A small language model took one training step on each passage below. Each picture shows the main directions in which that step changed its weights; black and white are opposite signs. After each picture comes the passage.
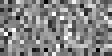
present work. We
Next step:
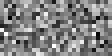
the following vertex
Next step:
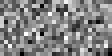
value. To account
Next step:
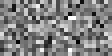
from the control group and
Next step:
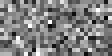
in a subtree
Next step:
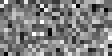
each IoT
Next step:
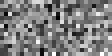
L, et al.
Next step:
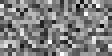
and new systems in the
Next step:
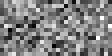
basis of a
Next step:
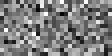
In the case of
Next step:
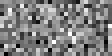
can take multiple
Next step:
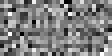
run. Ideh
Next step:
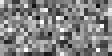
corner term in the
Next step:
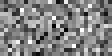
a similar mean photon
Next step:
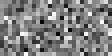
glucose level
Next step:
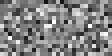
perturbed temperature
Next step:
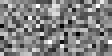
they want to
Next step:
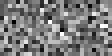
fully representative
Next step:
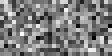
the steps that both
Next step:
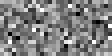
is not just
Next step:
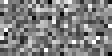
in this limit. In
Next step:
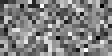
This is because the
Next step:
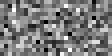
possible, and the
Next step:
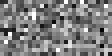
are involved.
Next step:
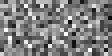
during the construction and
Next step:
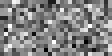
ideal than their
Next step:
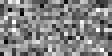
gets profit.
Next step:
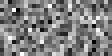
the grains from both
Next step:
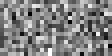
incentive to
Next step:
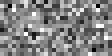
and accurate method
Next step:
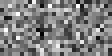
The last process of
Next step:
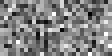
quality when extra
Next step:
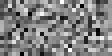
by three-body
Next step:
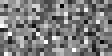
given $a$. In
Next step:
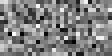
the sample has not
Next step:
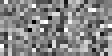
case, we would
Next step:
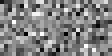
and modulate
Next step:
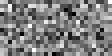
this article.
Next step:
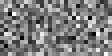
a Fourier
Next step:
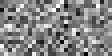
level of education
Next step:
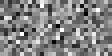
The full process is
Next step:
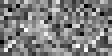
condition for fixing
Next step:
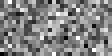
a scavenger
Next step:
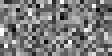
to be on the order
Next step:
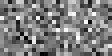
resolution). This has
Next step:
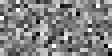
and Burg's
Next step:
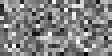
code that models the
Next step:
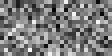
equation of motion for
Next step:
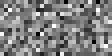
and impartial
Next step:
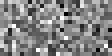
has allowed to
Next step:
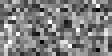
challenges in
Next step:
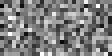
intelligence in
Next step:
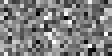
el perfil
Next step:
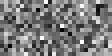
hardware so that
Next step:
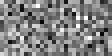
high sorption
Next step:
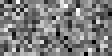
networks and the
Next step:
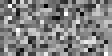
quantification of the
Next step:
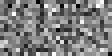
4 Determination
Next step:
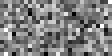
to the trained
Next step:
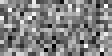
We complete this
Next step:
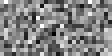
are mainly used to
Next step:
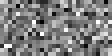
The α and
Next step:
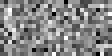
masses. As
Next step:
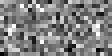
is based on an average
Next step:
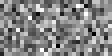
and incubated
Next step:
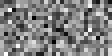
turned a
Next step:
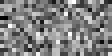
the Yale
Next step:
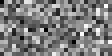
The dipolar
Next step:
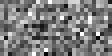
in sensors,
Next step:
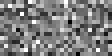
worldwide in
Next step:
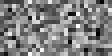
can be estimated from
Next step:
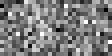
asymmetry observed
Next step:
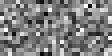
Part 1 In this
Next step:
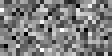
since disk properties of
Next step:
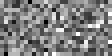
tasks, such
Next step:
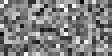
goals and
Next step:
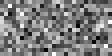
and photons.
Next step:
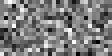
allows for the
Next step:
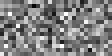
increase in generation
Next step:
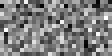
fail to detect
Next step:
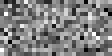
research. India
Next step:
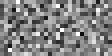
those of far
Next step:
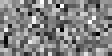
foreign higher
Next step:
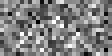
(%), as defined
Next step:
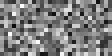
measured from the
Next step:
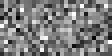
space missions to
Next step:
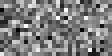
study protein
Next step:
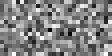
is finished at
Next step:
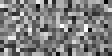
up an atom from
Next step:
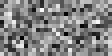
shapes and
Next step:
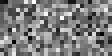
relying on
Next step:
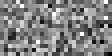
analysis we impose no
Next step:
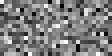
a new resource
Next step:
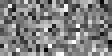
from brain.
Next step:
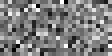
case an explicit
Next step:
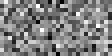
and at the same time
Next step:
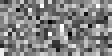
by the alignment
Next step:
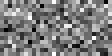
mechanism is
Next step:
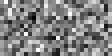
name associated with
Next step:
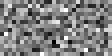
and to prove
